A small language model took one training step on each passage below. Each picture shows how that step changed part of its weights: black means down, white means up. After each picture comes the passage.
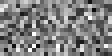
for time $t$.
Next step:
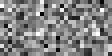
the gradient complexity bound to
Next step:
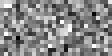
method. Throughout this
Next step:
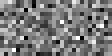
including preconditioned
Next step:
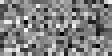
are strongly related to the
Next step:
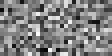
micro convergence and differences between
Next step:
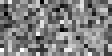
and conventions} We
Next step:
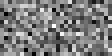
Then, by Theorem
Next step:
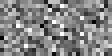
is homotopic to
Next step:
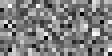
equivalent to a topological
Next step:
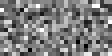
to Dusa
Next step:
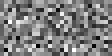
hunt. After
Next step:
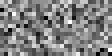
that there is only one
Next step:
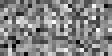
sheaf of Picard
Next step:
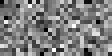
this paper is to
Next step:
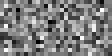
the first one. In
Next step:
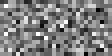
Taupin equations
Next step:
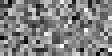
once, so there is
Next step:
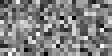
also provided, and the
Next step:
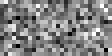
we show how certain faces
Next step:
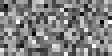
while in a~neighborhood
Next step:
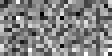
closed set of Hausdorff dimension
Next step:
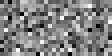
an isometry for our
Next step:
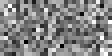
as a result of
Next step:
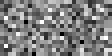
As a consequence, we
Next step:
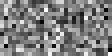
corresponding curve of false
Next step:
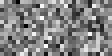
because otherwise $-2$
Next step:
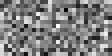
function $ f, $
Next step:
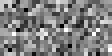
follow easily from the definitions
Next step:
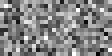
is EENS.
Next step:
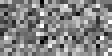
of {S}tein
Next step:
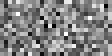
X}$ with ample
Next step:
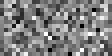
if $G$ is
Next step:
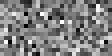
\varphi)$$ These
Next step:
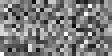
a concrete use of
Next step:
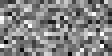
first $n$ rows
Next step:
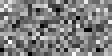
this algebra is: \[
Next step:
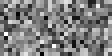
finally that a representation
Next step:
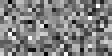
say, then the series
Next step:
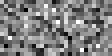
and Arakelov
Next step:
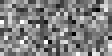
and $M \subseteq
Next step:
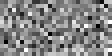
number of colors is
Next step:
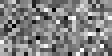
Let $R$ be
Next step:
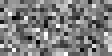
divisor on $X$,
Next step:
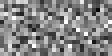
for γ of
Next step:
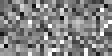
of embedded minimal surfaces of
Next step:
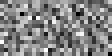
defined. We will need
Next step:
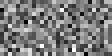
a toric variety defined by
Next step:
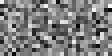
Let k be the smallest
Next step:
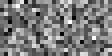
that there exists a
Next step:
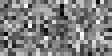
the semisimple case} follows
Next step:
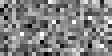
not care to take
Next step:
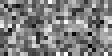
d $, and that there
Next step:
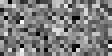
multiple parts of its boundary
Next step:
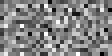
number, random maps of
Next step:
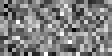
defined by the conditions $$
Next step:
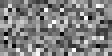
of the edges of the
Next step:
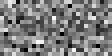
densities with respect to the
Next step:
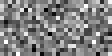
can be worked out
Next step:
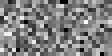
integrable, stationary,
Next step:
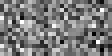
the right boundary point
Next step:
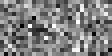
The latter case leads to
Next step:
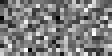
Pesin blocks and
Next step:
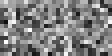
to indicate that $$
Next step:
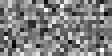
to the optimized
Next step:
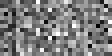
is a subset of linearly
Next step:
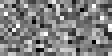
can follow the Galois
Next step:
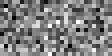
and the statement of the
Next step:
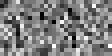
itself. A set which
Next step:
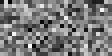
The three cases are
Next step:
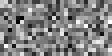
parts, and the formula
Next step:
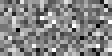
isometrically into
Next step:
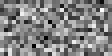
the existence of periodic solutions
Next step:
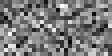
rendering the
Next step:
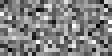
is $P+\epsilon
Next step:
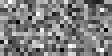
The proximity relation
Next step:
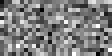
is huge and
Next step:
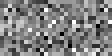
of the immersion is
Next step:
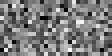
{\em Detection
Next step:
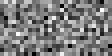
the above proof that without
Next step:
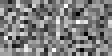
path in the forward,
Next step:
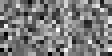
to more carefully consider
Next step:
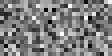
Explicit examples are given
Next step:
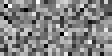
out that even though the
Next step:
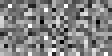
intersection matrix of the components
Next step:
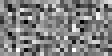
p(z ,z
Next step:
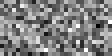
it is assumed that all
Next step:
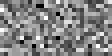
be similar (but never
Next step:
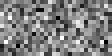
$A \in
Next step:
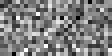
arbitrary point $z$
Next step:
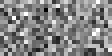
We now explain how to
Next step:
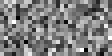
that a $\kappa
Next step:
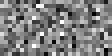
roots. In particular,
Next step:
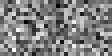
ample, muni
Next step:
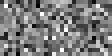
Applying identity (\ref%
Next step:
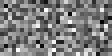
the space of {\em
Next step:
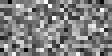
the local smoothness, we
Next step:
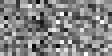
paper are related to logarithmic
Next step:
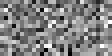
a prime of the form
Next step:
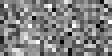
is an algorithm with the
